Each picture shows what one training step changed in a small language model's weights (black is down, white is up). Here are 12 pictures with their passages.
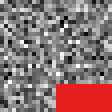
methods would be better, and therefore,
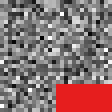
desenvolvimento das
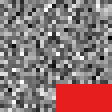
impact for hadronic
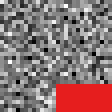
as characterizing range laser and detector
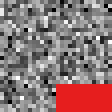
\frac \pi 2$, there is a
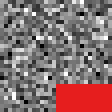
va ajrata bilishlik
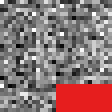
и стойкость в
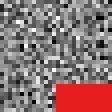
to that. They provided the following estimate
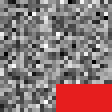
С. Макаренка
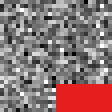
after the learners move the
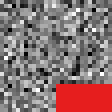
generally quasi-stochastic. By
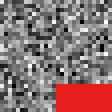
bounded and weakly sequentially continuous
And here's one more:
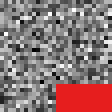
1)$ MI lobe grows
